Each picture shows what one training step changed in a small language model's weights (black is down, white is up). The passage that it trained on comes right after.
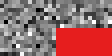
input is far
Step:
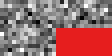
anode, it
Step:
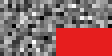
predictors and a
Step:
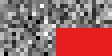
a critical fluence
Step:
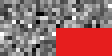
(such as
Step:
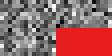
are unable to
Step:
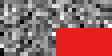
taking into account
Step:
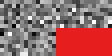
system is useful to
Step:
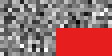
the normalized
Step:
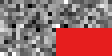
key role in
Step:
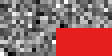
(see the review
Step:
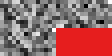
in the use of
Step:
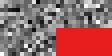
section, we provide
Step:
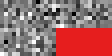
samples were used in
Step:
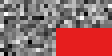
further step by
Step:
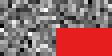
line profiles or by
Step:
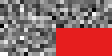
In order to perform
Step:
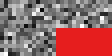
scenario that may provide
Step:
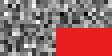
note and refer
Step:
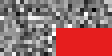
The numerically calculated
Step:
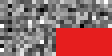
atomic physics group,
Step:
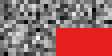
a model that
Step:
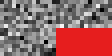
model, cluster models
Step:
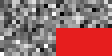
of initial iterations
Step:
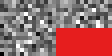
to cartesian
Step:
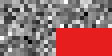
the case when the
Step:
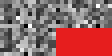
we would need
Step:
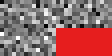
shall assume that
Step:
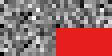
displayed by
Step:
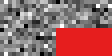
final generated images are
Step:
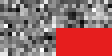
support, Grant
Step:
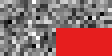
loop of the type
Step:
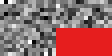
kinetic theory of
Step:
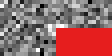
only has solutions if
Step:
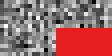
purple upward
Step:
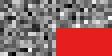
into the program
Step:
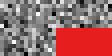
build up of
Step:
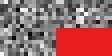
of Ref.\
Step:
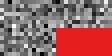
DR7 and
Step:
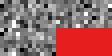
as well as
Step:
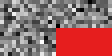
the context to understand
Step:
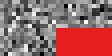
with the field,
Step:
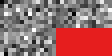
full Markov
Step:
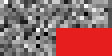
be achieved by
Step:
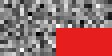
solution $(U
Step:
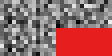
of the observation
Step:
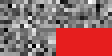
equation $$
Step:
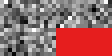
be indicative of
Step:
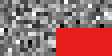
with a minimum
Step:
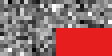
results with different
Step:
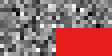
experimental information is
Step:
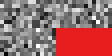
they never
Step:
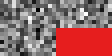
actual observations.
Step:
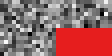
at which particles already
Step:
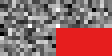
to assess
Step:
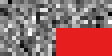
\rangle$ is
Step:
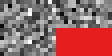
and Chirality
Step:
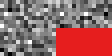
reduce speed. We
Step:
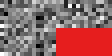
subject can then
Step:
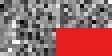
as the predicted
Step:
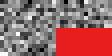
depend on each
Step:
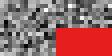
momentum, and compared
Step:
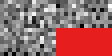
lower values of
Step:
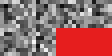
in a space where
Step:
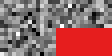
hot electron emission
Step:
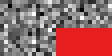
1 through 4 to
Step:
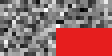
downward band
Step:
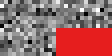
has been an
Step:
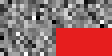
\Lambda \, X
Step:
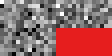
therefore controlled by
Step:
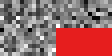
is simpler than
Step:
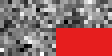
localization of
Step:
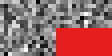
in the field.
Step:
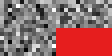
the QN modes
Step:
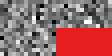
\phi =
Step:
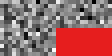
in the region
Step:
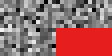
obtained in Run
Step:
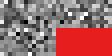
behind this
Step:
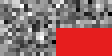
this direction has been
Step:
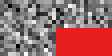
2 \tilde
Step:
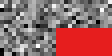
may not save
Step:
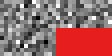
similar which is the
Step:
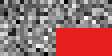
Dashed lines indicate
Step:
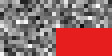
modular multilevel
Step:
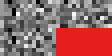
substance and
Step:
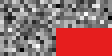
the target systems.}
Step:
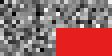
pure water
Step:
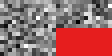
velocity and for the
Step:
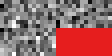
as follows:
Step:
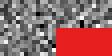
is not as important
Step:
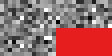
mean-field theory
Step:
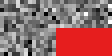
properties are known
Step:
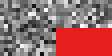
solid continua
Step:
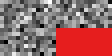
directions and studied
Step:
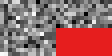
in what follows,
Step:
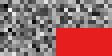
the B-P
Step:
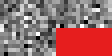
matrix. Algorithm
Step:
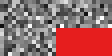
to the scalar case
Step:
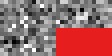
low CNO
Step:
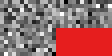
the results shown in
